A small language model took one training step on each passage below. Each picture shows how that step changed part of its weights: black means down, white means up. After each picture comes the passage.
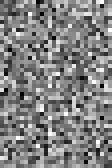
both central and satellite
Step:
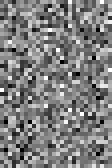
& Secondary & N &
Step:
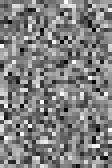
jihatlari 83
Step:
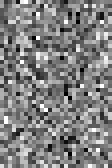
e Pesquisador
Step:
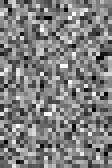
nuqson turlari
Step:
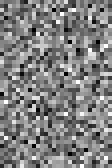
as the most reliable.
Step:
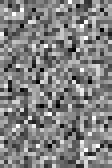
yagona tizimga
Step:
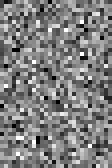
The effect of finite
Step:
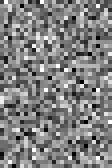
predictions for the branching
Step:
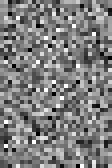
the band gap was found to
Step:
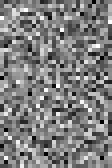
of the composition of the
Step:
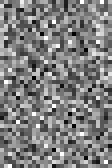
potential misattribution of the
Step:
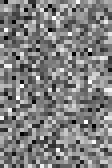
to generate experimentally, but
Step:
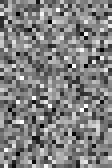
depolarizing channel
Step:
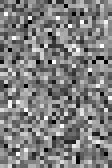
themes, which provides
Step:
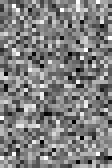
ko'nikma va
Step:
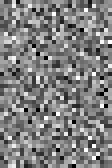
of HfMnP sample
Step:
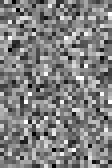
disorder distribution. At the
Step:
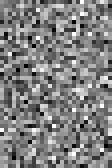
chiqishi, uning
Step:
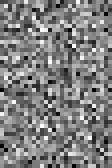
una institución en el
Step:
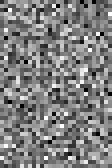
the break-up spin
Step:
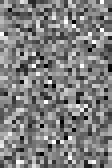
acest concept, să
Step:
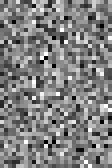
containing the physically
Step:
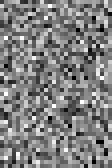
further investigation of
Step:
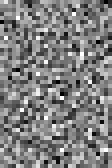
that the peak in the spectral
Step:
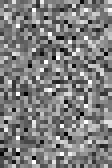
of magnitude between the two
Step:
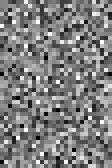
that, in case of perfect
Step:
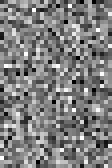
d'informatisation est
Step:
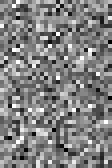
приводит к
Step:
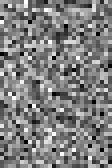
might improve the results
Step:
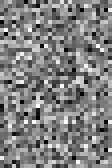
права проведения
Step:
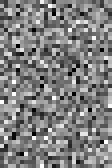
deuterium and
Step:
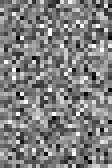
in a real-world
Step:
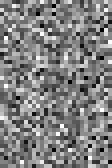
B] For the target
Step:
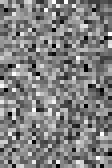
рік SciVal
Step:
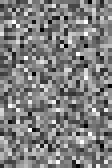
more peripheral.
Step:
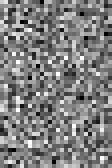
усул деб
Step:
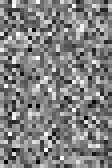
очиб берди.
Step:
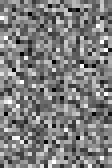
is performed), one then gets
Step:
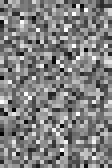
capacity. Finally,
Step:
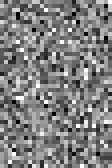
the vacuum Wigner
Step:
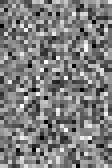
of Meissner current
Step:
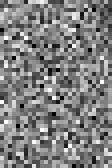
de hiperpigmentação
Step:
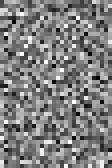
the average variation in the
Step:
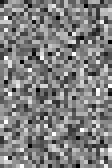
few number of branches
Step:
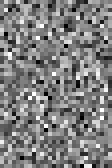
laudo que traduza,
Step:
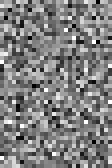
with Bose-Fermi
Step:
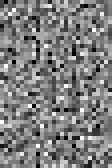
Hamiltonian approach to
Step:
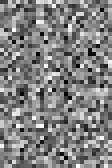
culto. Tutti i
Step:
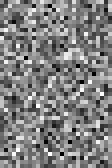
uncertainties are
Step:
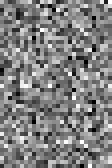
are not suitable for
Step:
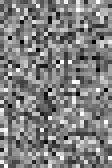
o'yinlari orqali
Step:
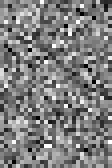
lot of attention,
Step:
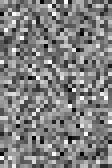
sino también
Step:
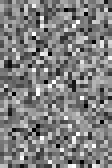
va quyidagi belgilar
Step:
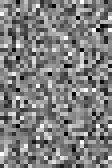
chunki mazkur
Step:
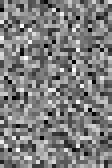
qual o sujeito
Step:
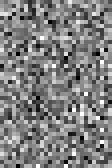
yang berarti bahwa
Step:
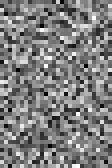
entende-se os
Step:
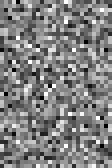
optimal IRS
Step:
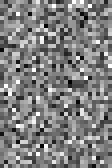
Pacto Internacional
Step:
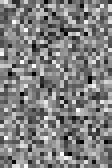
sí. Esto
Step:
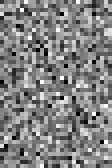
for expressing both positive and
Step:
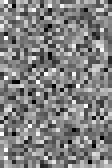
школе, с
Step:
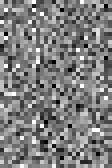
Cheia - vazio e
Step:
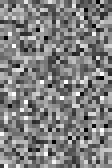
bond orders in the
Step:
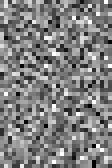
constructions provide free
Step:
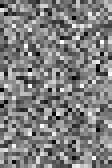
(income in period
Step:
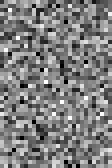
redshift bin size
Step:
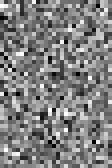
X \cdot Z$ adders
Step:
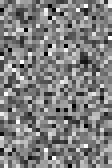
proposal is not based on
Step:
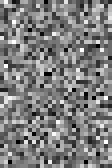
stochastic model is
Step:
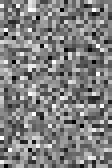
по оценкам
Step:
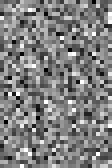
with centroid mixture
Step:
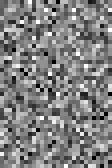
not possible at this time.\\
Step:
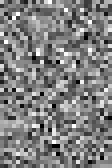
non-exponential but
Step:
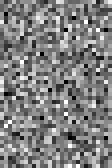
2: Modèle
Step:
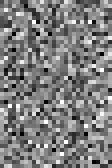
the heat of vaporization
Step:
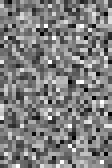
to ten or eleven
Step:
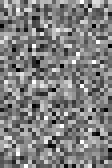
the absolute constraint
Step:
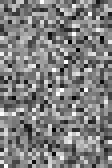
os excedentes de
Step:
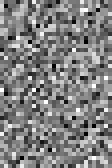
ega. Masalan,
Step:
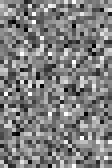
The latter can be estimated as
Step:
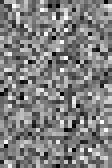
the consistency of the method and
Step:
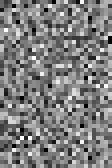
where $\gamma_0 =
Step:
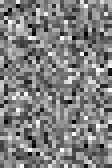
= | combustion | |
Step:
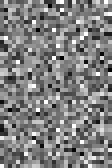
що саме
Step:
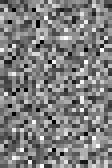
dilakukan agar
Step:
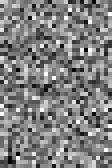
\sim 2$ GeV, so
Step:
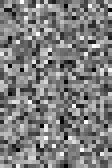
liderlerin sosyal
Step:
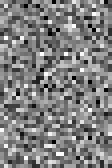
in condizioni
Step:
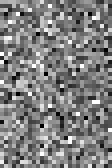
a saúde dos
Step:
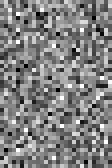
introducing in more
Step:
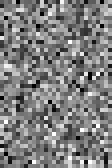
four-simplex data with
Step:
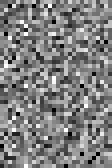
Steigerung der
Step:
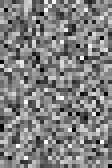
in the ARPES data for
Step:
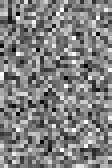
order 1\,MeV. We
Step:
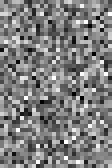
$100$ repetitions for
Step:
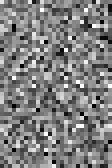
density. The growth of the
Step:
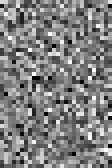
will call such regions
